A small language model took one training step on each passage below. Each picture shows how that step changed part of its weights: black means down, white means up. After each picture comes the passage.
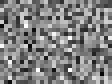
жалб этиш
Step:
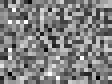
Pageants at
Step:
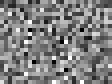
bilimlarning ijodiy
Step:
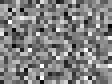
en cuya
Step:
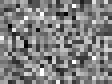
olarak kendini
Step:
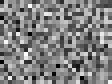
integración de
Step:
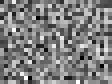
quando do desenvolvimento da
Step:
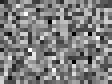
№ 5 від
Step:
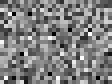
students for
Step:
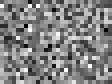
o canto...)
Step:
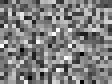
вопрос «Как
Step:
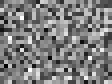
probă, în
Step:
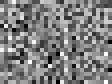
эффективности стратегического
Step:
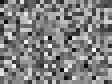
software se
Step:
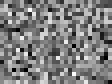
các truy
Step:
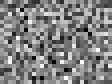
ham ayan
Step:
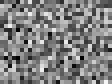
of these
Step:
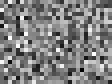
энг ёмон
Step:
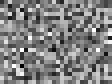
ahora es
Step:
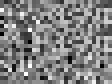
предложений по
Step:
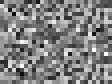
de explicación de
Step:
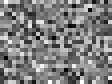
more effective
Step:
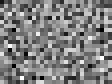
digitalization and
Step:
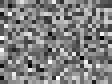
psixolog jihatdan
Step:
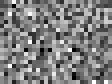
The importance of
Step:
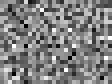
va pedagogik jarayonning
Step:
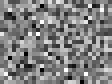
a permis
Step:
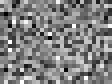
modèles de
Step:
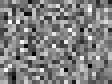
ini berlaku
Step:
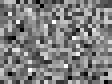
& Society.
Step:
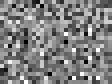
inang dan dengan
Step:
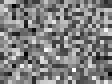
da norma até
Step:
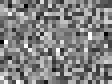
casas e
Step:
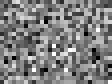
Este era formado
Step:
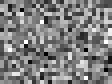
play an
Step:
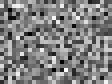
tomonidan Eronda
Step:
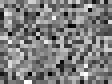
meva va
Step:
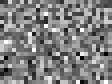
the results of this
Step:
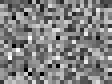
lo estudio, no
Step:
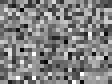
ortishiga sabab
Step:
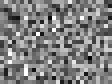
persepsi di
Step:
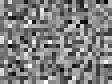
siglos XX y
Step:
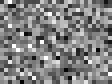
do assistente
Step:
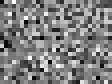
Interpretar el
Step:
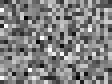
отрасли на
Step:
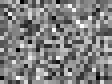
respeito de sua
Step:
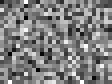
mavjud bo'lgan
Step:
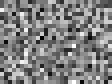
verificar los
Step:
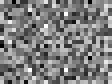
linguagem como
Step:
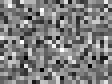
mai puțin
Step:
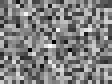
Как да
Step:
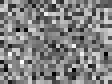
multimedia de
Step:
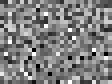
the blood
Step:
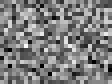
Struktur Produk
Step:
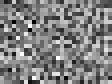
того, в
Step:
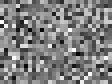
в освітньому
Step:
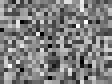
unui caz
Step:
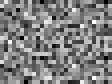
has been
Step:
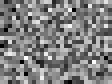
this fiction
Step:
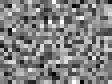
décadas do
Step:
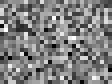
транспорт, людей
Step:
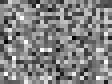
las revisiones
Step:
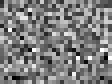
revistas críticas
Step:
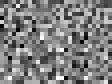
залежно від
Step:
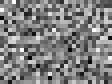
podem ocorrer
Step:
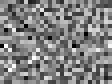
va institutlar
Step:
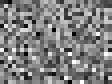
так и определения
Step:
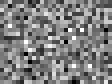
tocam a
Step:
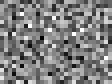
um esforço
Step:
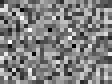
utilizando técnicas
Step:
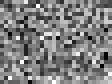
ushbu raqam 4
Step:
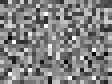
the Design of
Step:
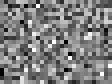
bu gap
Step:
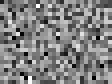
por meio da
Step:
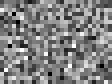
consideramos que los
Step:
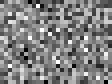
la autora y
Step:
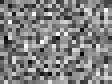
ciências do ensino
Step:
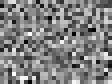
durch Xaver
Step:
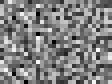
uma de suas características
